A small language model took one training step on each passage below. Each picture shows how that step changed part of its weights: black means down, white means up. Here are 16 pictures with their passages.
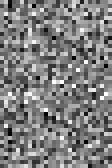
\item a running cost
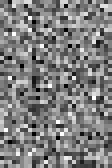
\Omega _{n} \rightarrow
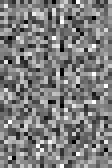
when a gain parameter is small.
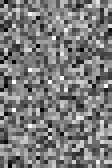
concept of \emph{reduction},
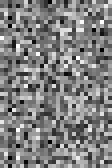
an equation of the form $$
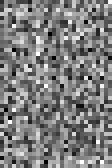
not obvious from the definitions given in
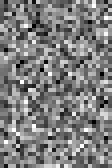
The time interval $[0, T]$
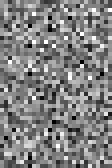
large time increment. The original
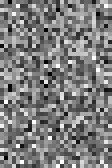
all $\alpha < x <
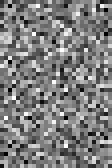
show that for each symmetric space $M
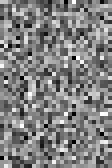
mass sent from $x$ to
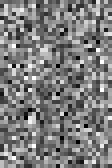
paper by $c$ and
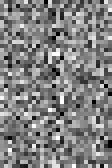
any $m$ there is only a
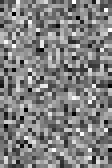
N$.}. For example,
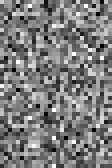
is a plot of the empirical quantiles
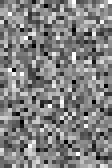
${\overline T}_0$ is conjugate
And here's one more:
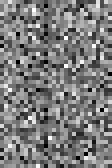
parametrized by $\Theta$ that is
